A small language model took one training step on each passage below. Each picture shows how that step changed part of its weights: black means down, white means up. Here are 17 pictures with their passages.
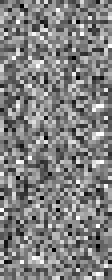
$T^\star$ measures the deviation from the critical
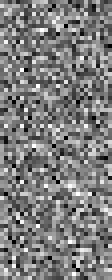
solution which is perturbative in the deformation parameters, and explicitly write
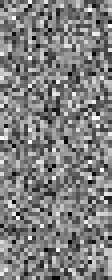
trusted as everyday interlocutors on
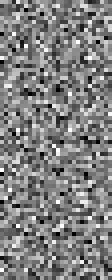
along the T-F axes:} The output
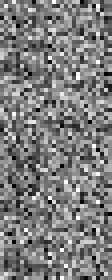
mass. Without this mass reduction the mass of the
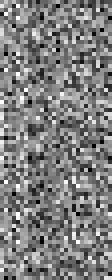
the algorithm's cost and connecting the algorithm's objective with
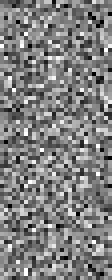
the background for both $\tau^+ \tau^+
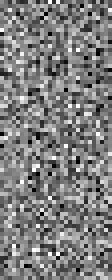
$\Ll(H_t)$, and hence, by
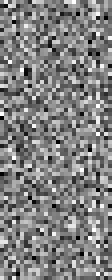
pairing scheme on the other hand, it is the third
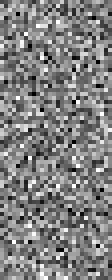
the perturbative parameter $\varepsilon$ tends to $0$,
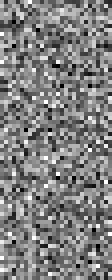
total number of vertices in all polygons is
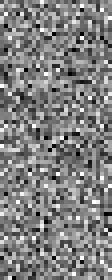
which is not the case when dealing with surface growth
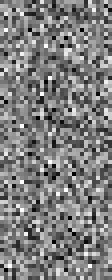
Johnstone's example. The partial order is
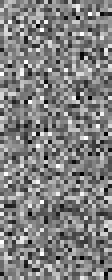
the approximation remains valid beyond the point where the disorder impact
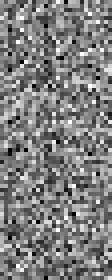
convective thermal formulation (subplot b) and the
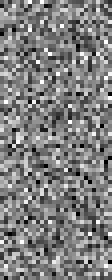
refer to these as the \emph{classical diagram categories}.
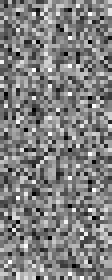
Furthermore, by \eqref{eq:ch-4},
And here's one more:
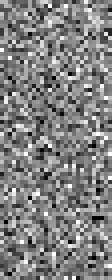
where $P_{\mathcal{H}_2}$ is the
